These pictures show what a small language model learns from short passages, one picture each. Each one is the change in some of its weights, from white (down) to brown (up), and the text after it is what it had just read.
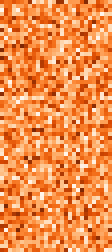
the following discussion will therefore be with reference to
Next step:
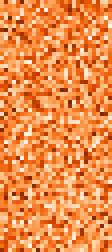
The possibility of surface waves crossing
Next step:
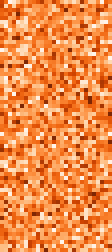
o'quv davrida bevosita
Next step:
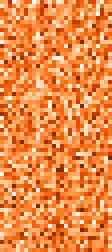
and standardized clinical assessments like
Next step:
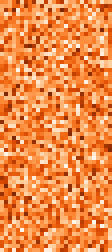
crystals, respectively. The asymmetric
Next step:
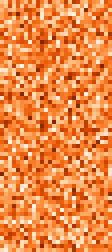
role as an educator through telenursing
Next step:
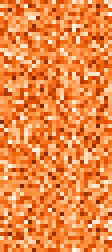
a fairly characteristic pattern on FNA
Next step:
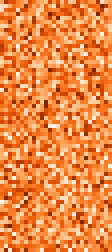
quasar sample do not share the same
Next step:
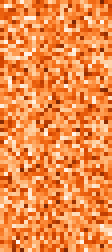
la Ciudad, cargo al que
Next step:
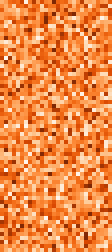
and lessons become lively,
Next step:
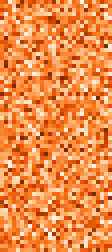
avvalo, dunyo davlatlari
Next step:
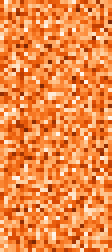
суті мовних явищ,
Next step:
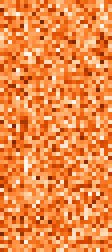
hydrochloric acid, sodium
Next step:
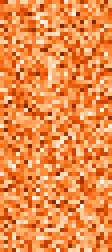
high-redshift galaxies. However,
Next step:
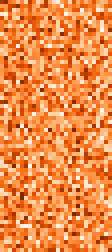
of the carbon contamination layer fixed
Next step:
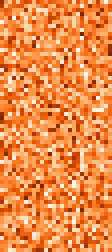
Manzo (2023), la música
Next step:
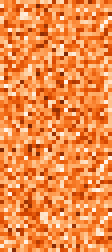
is a clear pathway of sand
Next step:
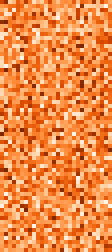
speech interference, demonstrated the efficacy
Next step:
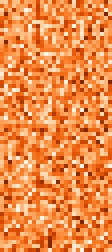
этих соединений,
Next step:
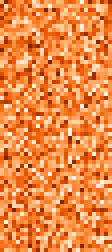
that we obtained for the Ising model. After
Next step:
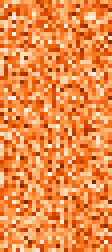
dá outras providências.
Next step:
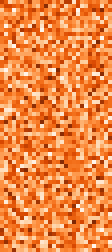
a function of the normalized exponential growth rate
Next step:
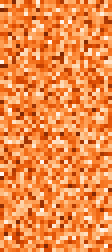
is opening the shortest loop in H .
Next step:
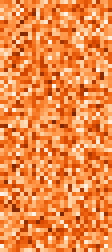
g} / t_{\rm dyn}$, where
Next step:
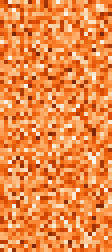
is a measure of the amount of
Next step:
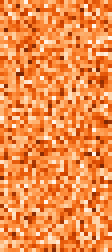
calculated phonon DOS, dispersion and
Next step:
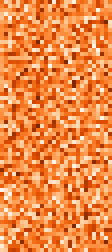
dikatakan berdistribusi normal
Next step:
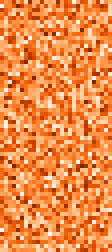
is not very strong ($\Gamma_{comp} <
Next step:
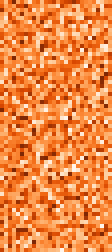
dengan hasil belajar siswa pada
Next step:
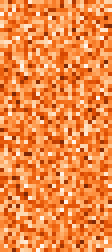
at $r = r_h$ where
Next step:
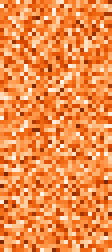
diagrams only. This follows from the fact that each
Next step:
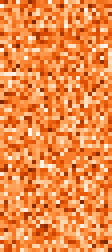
in two ways. The first is a new
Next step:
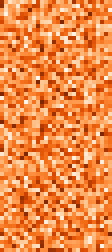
qobiliyatlarini ham ko'rsata
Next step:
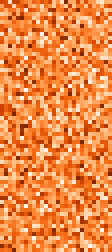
board type NI 7833R. It
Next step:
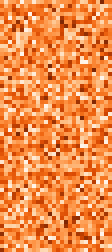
do preconceito, que cerceia a
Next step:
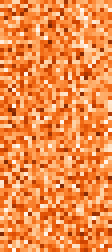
professional development (CPD), and
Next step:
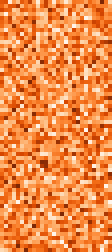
to have the right annihilation cross section
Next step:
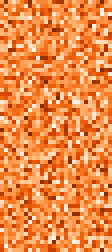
we compare the formation energy and polaron
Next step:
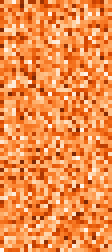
que el problema del Ser no puede
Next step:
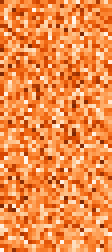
Limited, Beijing, China
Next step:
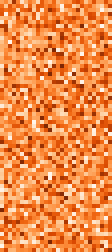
to sprawy odległe,
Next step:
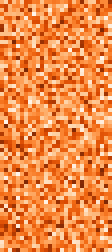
advanced information and rapid response.
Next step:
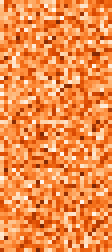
Super-Kamiokande particle
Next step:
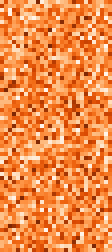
validating the rogue nodes ensured
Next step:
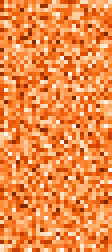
assumes: (i) sufficient point density to
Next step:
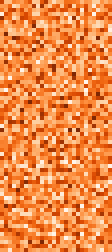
methods for a variety of imaging inverse
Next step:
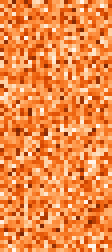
$\tilde{\mathcal{T}}$), which, following
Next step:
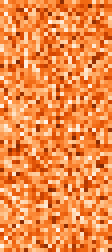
botulínica possui
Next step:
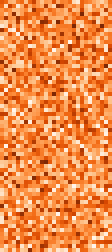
\left[ \left. \begin{array}
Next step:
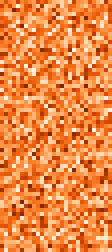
would be interesting. Such studies have recently
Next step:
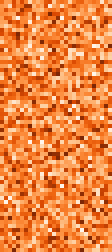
sebesar 85.45% maka
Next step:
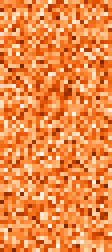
study, we can say that diagnosis of
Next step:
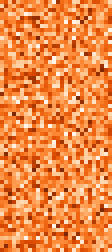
Table 1 were used. These results are the average values
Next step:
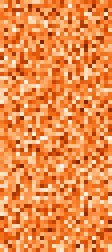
политических институтов.
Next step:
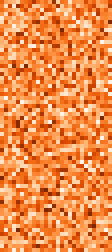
electronici sunt mai greu de
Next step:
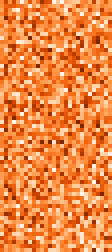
magnetospheric emission. However, our data
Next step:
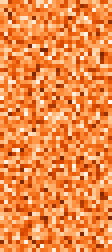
and Selective Uptake in Fish
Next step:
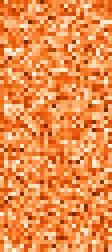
los aquí descritos.
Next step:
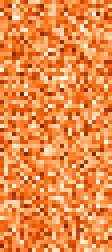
impact of Fermi-Dirac statistics
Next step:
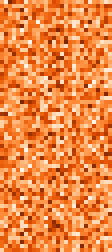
theoretically, with any part of the phase diagram
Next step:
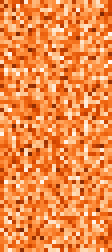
the interactions are not strong enough [11].
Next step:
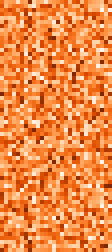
E., & Odilova, M.
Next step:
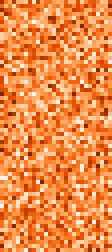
showed that students using modified LAS scored
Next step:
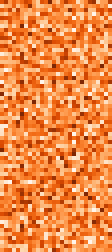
методів з передовими
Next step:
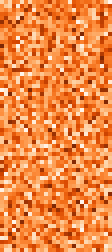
feasibility (e.g. technical
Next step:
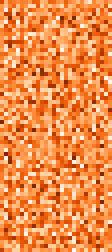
олганлиги сабабли
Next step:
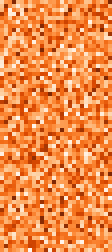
using the BPE+SP or
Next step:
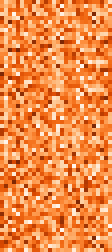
outliers:** An outlier is
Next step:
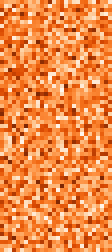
kengaytirish; ma'lumotlarni
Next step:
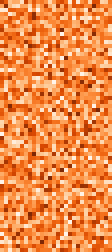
PECs by adding a long-range
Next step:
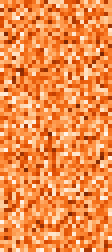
paper is organized as follows. In Sec.
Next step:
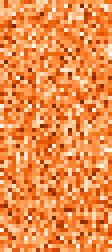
and phosphate buffer (pH
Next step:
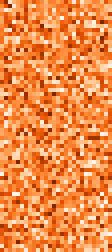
Ugli *PhD, Associate
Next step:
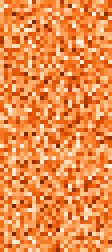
principalmente em Blumenau,
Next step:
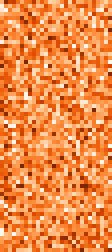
of COM components, there would be several positive
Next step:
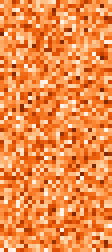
within astrocytes. This reversal
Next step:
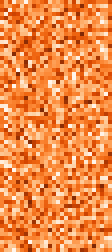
L \end{equation} \noindent
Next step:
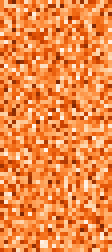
systemically is very minute fraction of the
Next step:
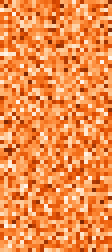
informações corretas e ensinar
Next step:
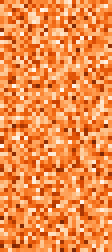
and scalable production. Therefore, this study aims
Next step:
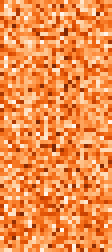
Rodrigues, *et al*
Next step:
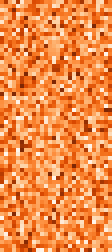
main contributed modes are denoted.}
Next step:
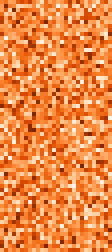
\eea where $$ F\left(
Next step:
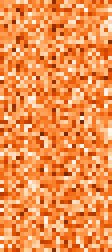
performance (Corrélation,
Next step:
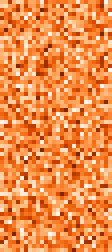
the Edinburgh survey
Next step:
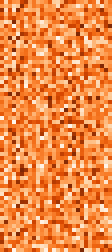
розвитку: Матеріали
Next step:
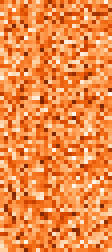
ta'lim berish sifatini
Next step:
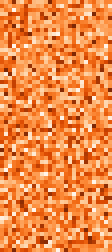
lozim. Asarni o'qish
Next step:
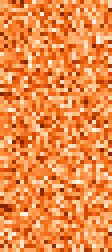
insect growth regulators in mitigating
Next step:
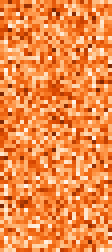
of mentor teachers. In some situations,
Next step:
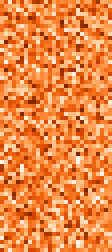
with Al7075 Fig 9 : Total
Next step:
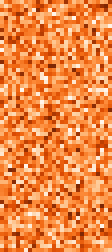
and member of plenum Tuzla.
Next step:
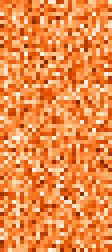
results of this study indicate that neither the knowledge
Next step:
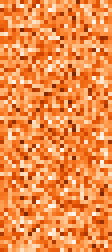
coraz gęstsza – I
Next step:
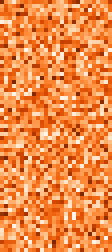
rate change more than $\pm 20\%$ of the
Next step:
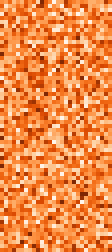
Aim: The aim of the present study was to
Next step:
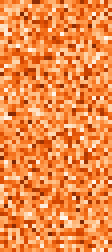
directional detection of Dark Matter } %
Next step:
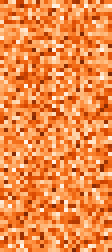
\ptmiss. This approach allows using
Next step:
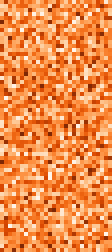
meter must be set on the scale for A
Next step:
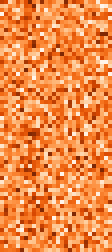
Born charges. We estimated the
